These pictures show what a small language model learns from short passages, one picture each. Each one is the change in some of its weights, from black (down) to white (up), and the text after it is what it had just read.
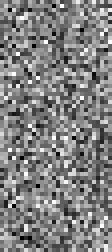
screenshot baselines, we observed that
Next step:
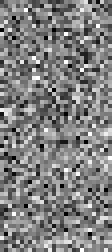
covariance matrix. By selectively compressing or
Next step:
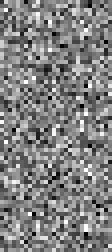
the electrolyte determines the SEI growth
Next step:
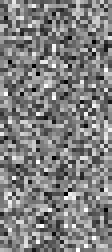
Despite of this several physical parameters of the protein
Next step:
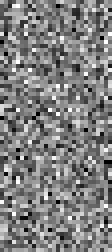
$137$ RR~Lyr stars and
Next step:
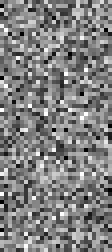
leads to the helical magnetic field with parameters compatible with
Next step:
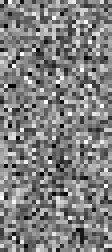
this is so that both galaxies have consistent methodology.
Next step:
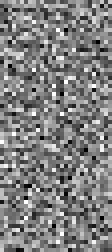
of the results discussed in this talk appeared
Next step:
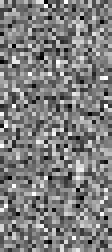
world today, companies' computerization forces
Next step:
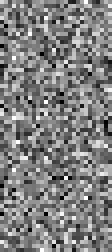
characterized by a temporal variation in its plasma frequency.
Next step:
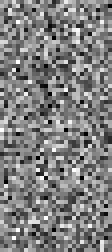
lattice by using Gutzwiller projected fermionic states
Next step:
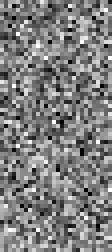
Hamiltonian \textit{operator}, the authors make use of
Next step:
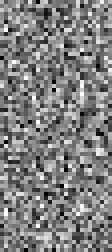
the membrane is kept in a solution of higher
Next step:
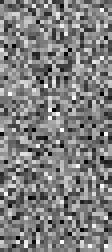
its X-ray outburst. We find some
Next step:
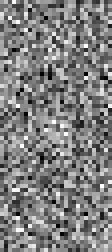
RAS, Novosibirsk
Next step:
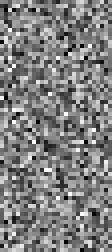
to fields of other ranks; and know that
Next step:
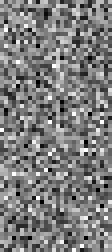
the $64^2$ lattice without deflation.
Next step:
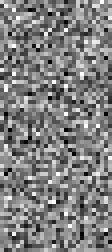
out-of-plane structure is probed and information
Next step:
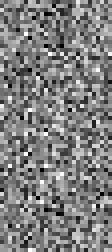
different assumptions concerning the geometry used to describe the
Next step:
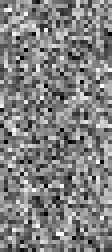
The degree of degeneracy increases exponentially with system size. The
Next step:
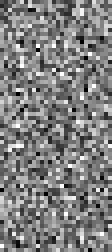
with prescribed behaviour at singularities. We are only allowed
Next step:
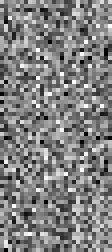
in the negative, the open question whether this equivalence
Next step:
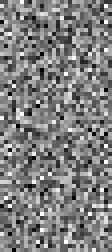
Enceladus. We have, however,
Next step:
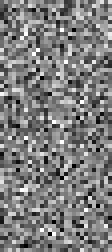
of thermal systems. In particular, the only
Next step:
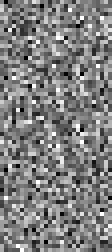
Group (LG) dwarf galaxies, and it is
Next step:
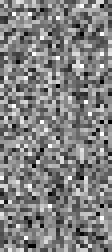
$J/\psi$'s must be suppressed at the
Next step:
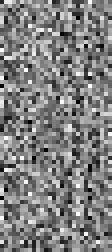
\BibitemOpen \bibfield {author} {\bibinfo
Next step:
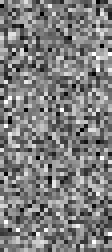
token frequencies in the forget and retain
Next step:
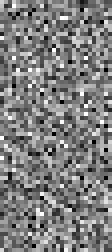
degrees with the MRS spectrometer
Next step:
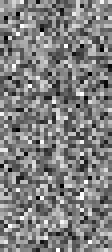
Therefore, the closer the parametric model is to the
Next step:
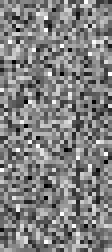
\renewcommand*\listfigurename{List of
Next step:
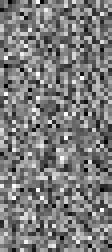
Leveraging the geometrical properties of the cell,
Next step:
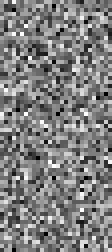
system cache. Although Lemur cannot process
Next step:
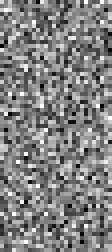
As the valence nucleon angular momentum is mainly along the
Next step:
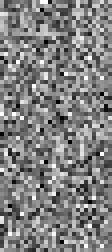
this sparse functional organization is consistent across different model
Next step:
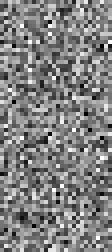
thermodynamical state with phase $\phi$ and
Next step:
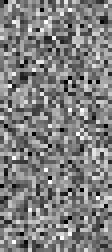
spin-precession and spin-diffusion
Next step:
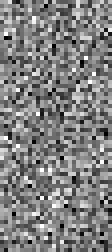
black hole quasinormal ringdown. II.
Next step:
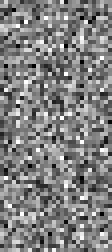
is unimodal, that is, it
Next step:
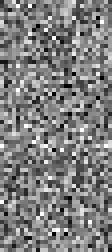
channels is *always* e-p interactions.
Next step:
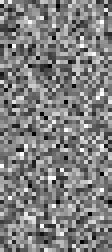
combination of the VLBA and VLA data
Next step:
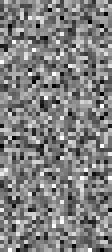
$S_i^t$, and its
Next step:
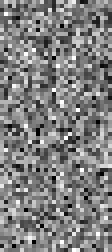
the tunneling signal remained, but the temperature jumps
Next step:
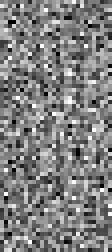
= 1$ and for each $i \in
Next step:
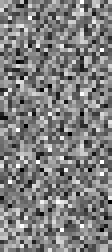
be readily extracted from the fit function, see two
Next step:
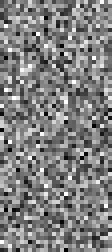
by our algorithm. It takes a few minutes for
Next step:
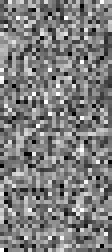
is referred to as the dim pair. Self
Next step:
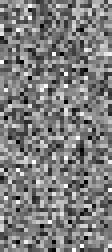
statistics is the same for all network neurons.
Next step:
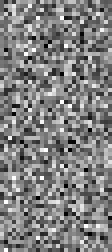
is the distance travelled by a point in
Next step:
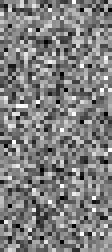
the reconstructed secondary hadronic system in selected decays for data
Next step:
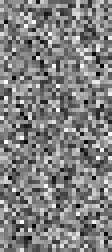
the $D=2$ equilibrium distribution of the material
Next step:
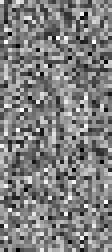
that in all cases considered, the mixing angle is negative
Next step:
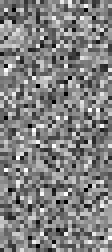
membrane deformability of individual RBCs**
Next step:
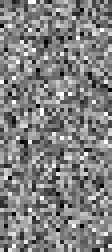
the limit solutions for $\epsilon\searrow 0$
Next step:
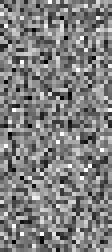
Similar to $Nu(\Gamma)$ and for
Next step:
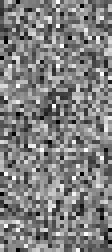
%The center is the $ \pi $ flux (
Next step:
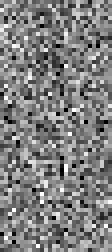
zero for the static wormhole solutions ($\Xi
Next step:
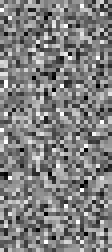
interferences between different transports in the system.
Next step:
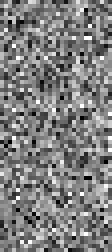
assumption that when primary and secondary ring particles shatter
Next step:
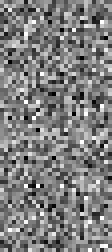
as Virtual Analog, distinguishes
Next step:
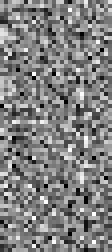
or it could be entirely due to the gain of
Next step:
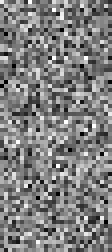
Elo rating system in education reveals its iterative
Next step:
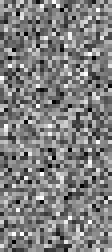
variables and restrict ourselves to the
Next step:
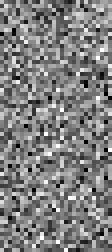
parallel lines at 100 K and 175 K separate the
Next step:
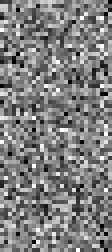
block, Step~1 samples from the conditional posterior
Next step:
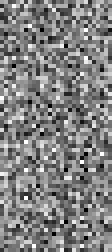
time for the vast majority of applications. An
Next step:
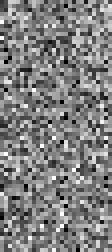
implications for the Majoranna neutrino mass matrix
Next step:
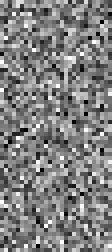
$m$. Then the problem is computing the derivatives
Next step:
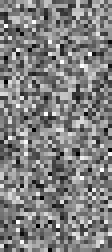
by $\Pi^O_u$ the projection to
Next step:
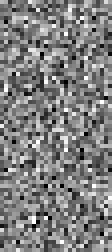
and MP-corrected scenarios, multipath is
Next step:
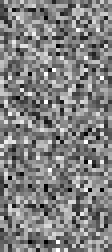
of a (neutral over large scales) simple fluid
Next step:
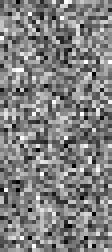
equally singular way, a feature that we do not
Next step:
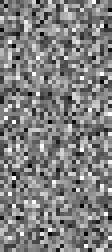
\Gamma_\mathrm{in}(\varepsilon) &=
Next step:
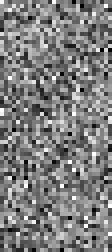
line. \begin{figure}[ht!] \centering
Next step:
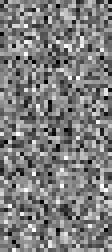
(0.27 pc) is smaller than the
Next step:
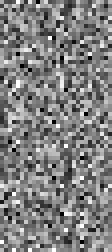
a finite size discrete spectrum. In that case, the
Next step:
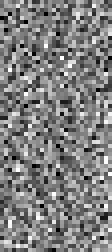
literature (open circles) and the gray band representing
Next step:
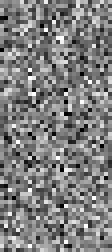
definition remains finite for basis elements that are absent from
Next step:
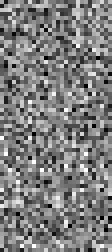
until the end of the training. In the loss
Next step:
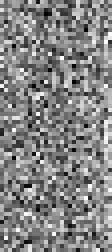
the use of the high frequency dielectric constant. }
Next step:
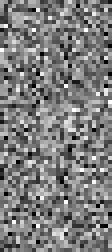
and use the identity in (\ref{e37}).
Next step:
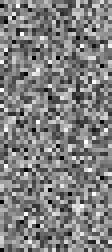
supported at $u=0$. Notice that the
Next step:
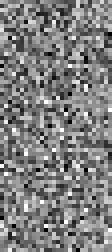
sensitivity at the price of a decrease of the TE
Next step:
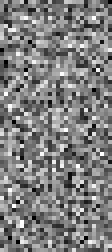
and for comparison we took six groups of independent parameters
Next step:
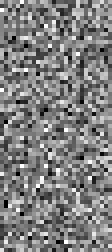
seen in the Fermi-Hubbard model at short
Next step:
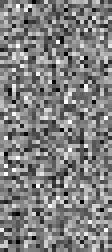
agarose gels or in immobilized
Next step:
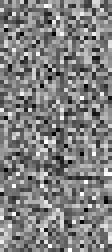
even though the permittivity of the sample with initially
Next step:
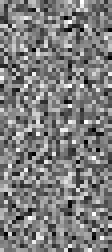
and use it to draw conclusions directly on the magnetic ordering
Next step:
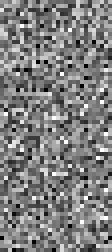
oriented parallel, $H^{ab}$, and
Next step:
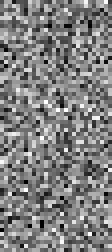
vacuum state for the slave boson and the
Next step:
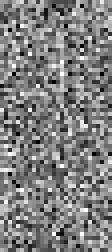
case, the above criterion is a sufficient but not necessary
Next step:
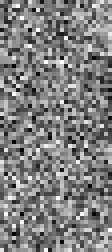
to image laser radiation scattered out by the structured
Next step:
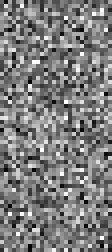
database. Finally, AutoVC:
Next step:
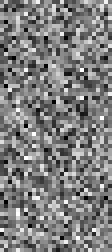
which, after the pioneering work of
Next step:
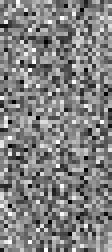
the effects of differential $k$-correction
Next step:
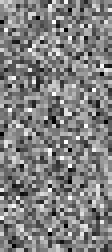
We assume that nuclear recoils are rejected using
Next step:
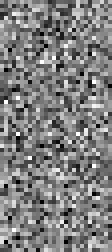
& & \qquad \qquad \qquad i =
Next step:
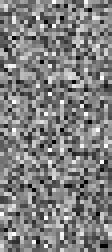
of dark correction, flat-fielding, sky
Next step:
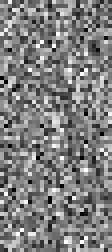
that for coupling dominated NLC, ALS examples
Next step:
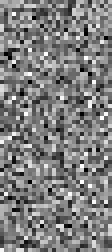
labels of these charges, so that the Weyl invariance
